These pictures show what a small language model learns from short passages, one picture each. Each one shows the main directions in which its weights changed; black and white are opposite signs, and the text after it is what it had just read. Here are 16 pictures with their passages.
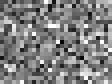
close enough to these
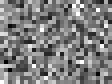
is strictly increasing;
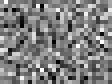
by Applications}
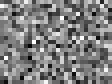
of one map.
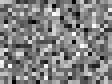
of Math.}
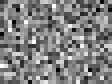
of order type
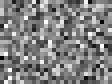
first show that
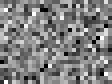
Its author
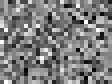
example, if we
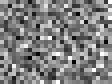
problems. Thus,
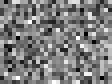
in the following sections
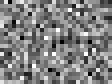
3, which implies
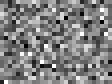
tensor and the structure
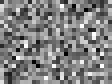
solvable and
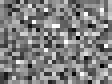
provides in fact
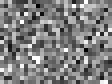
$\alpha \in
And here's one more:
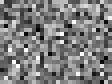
branch with characteristic
